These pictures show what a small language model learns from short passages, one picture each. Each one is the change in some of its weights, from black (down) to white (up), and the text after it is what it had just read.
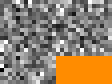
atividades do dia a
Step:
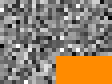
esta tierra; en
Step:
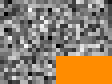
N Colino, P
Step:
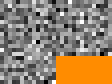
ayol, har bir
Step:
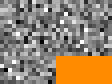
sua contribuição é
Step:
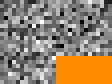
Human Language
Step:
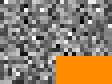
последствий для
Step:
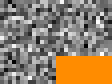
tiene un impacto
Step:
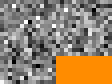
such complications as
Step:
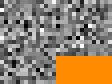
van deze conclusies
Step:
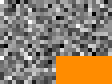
presto, y no se
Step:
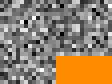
deporte que, en
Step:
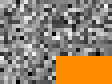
memperoleh informasi
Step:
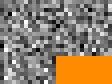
y la creciente
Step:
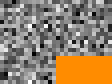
of holographic
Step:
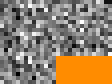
jika cidera
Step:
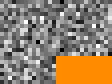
do fator comportamento
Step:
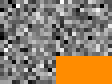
усилия для
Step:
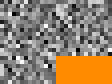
valores e princípios
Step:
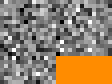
и поместили
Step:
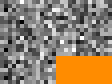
y Transportes,
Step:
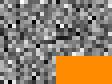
de uma ação penal
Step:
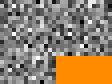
Islamic study
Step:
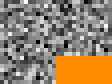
bruikbaar als
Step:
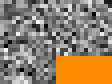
jonka kentät
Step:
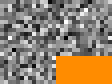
J. Gervais —
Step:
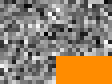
pathological material from
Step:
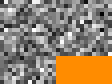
показників за
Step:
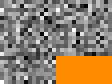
den mittleren
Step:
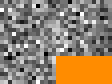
: Education in the
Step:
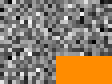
tête dans la
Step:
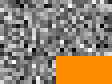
el sistema inquisitivo
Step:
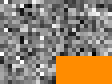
от Иного, но
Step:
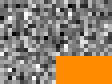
- Anual Ver normas
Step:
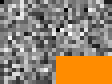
siljish esa
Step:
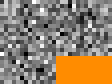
требований к
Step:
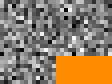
fra sin mann
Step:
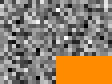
in der Sammlung von
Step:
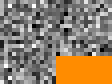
Mide la percepción
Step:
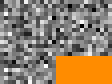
war einmal'ne
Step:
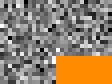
o'zgarish va
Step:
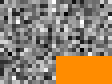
ações para atingir
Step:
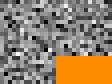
ziyod madaniy
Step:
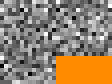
cada escala espacial.
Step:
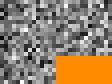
Reino Unido,
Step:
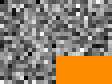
similar a los estudios
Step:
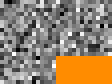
for the revenue
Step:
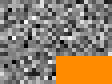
sifat jihatdan
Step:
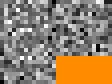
of medical services
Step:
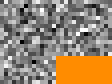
в возрасте от 18
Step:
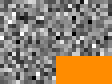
permanece; y
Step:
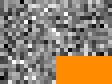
katta ahamiyat
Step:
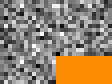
World of the
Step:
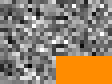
yaqin odam
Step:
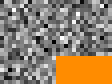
va mazmunlarni
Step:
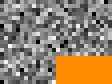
o'simlikning eng
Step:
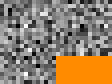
éven át, a
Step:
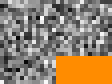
u proseku
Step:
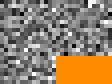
Mountain Region
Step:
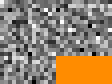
son remitidos de
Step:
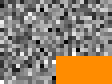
o'ziga xos
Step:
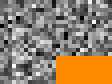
y pichones les
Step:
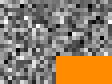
que conlleva a
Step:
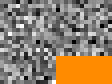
biri, balki
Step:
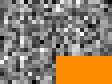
recurrencia de
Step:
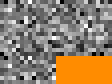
ishlab chiquvchi
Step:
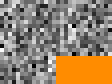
e as complicações
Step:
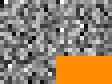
– деятельностью
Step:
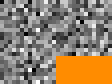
va ulardan foydalanish,
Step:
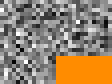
zu lassen. Die
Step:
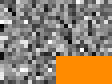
de submissão ao
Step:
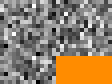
generales del universo y
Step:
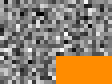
die zelf als
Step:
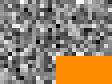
a presidente da
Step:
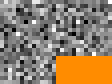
них примерно
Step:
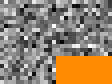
с использованием
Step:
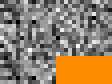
digam respeito e
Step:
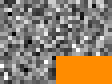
la Personalidad del
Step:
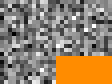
la parcela, los
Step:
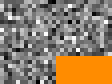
estadística El
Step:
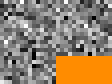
échappent aux
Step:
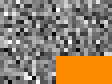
digital) - c)
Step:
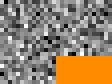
de Crisis.
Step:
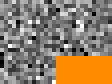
ser adotado na
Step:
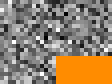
Spitex. Zum
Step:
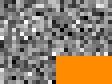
dari Tabel 2
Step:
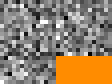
seluruh siswa
